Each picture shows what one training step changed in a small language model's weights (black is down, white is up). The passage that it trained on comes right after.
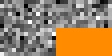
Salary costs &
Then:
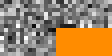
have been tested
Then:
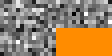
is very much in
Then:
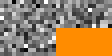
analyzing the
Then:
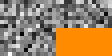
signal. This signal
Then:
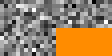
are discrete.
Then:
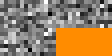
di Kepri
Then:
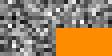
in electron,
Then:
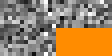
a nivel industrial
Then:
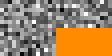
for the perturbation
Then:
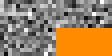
при этом
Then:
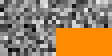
different regimes
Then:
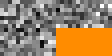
reason two-fluid
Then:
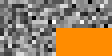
VET, the
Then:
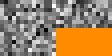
maximum moment magnitude of
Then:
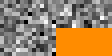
simply extends using
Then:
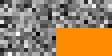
their scaling properties.
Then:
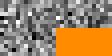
precise measurement of
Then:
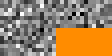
case of negative
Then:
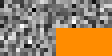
parameters still control the
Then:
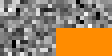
de conocimiento,
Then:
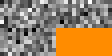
the effect of
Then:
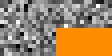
when delivering
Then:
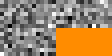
type of chiral
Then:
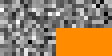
and D series as
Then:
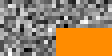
of Medical
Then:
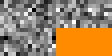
and what meaning they
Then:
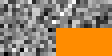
los foros u
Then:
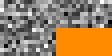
в современных
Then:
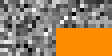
è sciolta
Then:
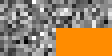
other hand,
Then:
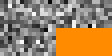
should be taken into
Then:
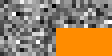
us confidence that
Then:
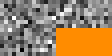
sensing, while
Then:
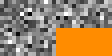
Ministry of
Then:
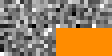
at the top of
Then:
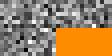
crystallizes in
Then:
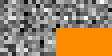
line. Six
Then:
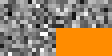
robust constraints.
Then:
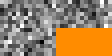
Another objection
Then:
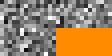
the spruce
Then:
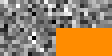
use another approach to
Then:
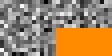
usulni tanlab
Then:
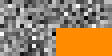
of the directed
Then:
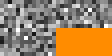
of our mean field
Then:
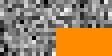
pressure field, and
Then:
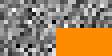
CL spectrum and
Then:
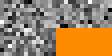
The combination of
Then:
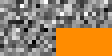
penelitian dan
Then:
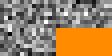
6$, both of
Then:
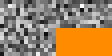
of scientific
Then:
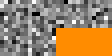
by a Fourier
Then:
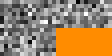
3, the
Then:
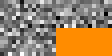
sector of gravitational radiation
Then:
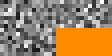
advanced computing
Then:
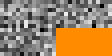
as the detection of
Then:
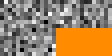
likelihood functions,
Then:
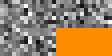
\\ \nonumber
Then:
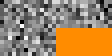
normative și de
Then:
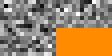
we use an original
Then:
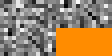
is constructed to
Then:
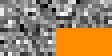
centra en el
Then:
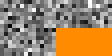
This is presented as
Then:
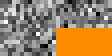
frequency control method with
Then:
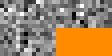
we present some recent
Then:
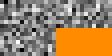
rate for that signal
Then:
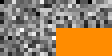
shu yili
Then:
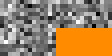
des interactions des
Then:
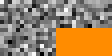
consider two graphs
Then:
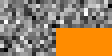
SM fermions and
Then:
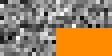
específica de
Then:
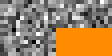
accurate pathloss
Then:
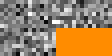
phase diagram in magnetic
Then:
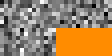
the expressions for the
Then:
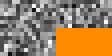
higher temperature, its
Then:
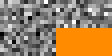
and be shaped
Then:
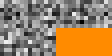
em livros
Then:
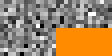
processing a sequence of
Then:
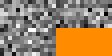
were designed and
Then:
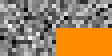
M провела
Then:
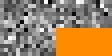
experiments with respect to
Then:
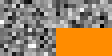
The measured frequency
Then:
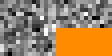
a identidade
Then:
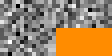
Note that the sum
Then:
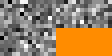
induced by the
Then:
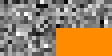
that these differences can
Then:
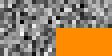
states, since the
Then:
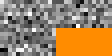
СН II A
